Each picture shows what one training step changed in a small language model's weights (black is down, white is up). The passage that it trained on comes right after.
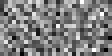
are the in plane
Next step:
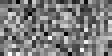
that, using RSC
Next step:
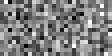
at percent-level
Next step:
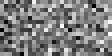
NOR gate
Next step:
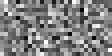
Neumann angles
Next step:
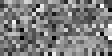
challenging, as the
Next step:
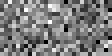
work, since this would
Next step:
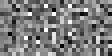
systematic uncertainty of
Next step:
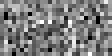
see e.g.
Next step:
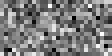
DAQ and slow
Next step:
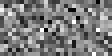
is the core unit of
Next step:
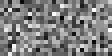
statistics, we calculate
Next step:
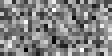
causes an explicit
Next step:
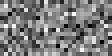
of five-form
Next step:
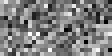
indicates the species of
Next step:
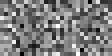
strategies for distinct
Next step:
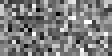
at 17 GHz is
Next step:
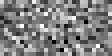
The other strategy is
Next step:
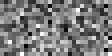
but also a fit for
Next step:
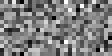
shift of $\pi$
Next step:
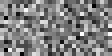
are built to
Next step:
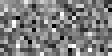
exactly the same for
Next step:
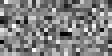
models (Matson
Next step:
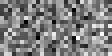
agent $i$
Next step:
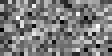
LMOD for
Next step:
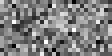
tunneling potential
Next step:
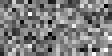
suggests that in certain
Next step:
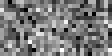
Lee A and
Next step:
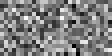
the three lines for
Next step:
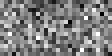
measure of the error.
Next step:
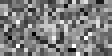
reflection for the case
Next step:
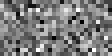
which in this case
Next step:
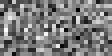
not required and would then
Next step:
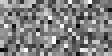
entangled state, known
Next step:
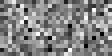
handedness. In
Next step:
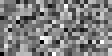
both players
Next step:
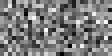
of this dwarf
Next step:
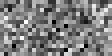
3. Strict
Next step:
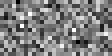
the root mean
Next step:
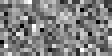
act by multiplication
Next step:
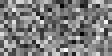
the critical entanglement scaling
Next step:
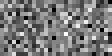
inner states of two
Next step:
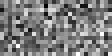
for monolayer
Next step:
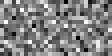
K$ atoms, has
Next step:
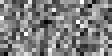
perpendicular component
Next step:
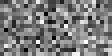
valid. \item The
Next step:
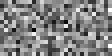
the linear regime and at
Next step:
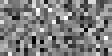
ice energies:
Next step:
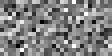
Yet, neither
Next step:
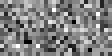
by the underlying system
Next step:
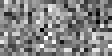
has not yet been
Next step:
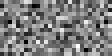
though the optimum is
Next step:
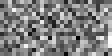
the integrals over
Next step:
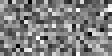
exist and are partial
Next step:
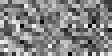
approaches fail to set
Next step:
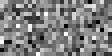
two-dimensional pattern of
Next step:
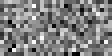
ESO and the
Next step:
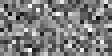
vertiport network
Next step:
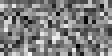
is sought.
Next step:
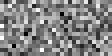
the expressive power
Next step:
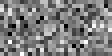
cell is simulated for
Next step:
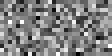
bridge the gap
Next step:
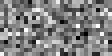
The estimation uses
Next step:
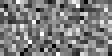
Hamiltonians with variable interaction
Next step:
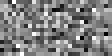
infidelity for
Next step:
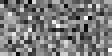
that commute with
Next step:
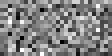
the sample of nearby
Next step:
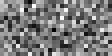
once we integrate
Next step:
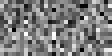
in IR. In
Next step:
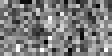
to their density $\rho
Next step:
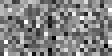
in the denominator
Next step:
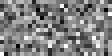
a basis -- following the
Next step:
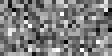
with a certain ID
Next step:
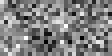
fields to determine the upper
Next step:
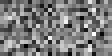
also acknowledge the
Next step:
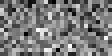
from standard melting
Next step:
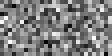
a strong narrowing
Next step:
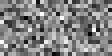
different magnetization
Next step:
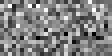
a nontrivial
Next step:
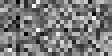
the binding free energy
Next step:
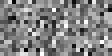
indeed, oscillations
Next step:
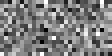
of massive planets
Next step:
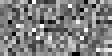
These systems process long
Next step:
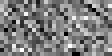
are indicated by small
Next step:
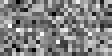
of the bandwidth
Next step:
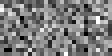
is denoted as
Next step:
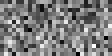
and also at early times
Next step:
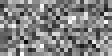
the figures are side
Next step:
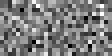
bin measured, the mean
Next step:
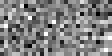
outlined in the
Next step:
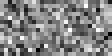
IR environment is
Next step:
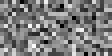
of social
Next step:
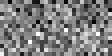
work better with high quality
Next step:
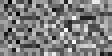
due to the negative
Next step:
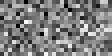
with students.
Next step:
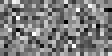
for finite signal propagation
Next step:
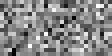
in the list.
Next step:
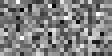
responses under
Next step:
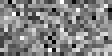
equality if }
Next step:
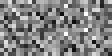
the form of the
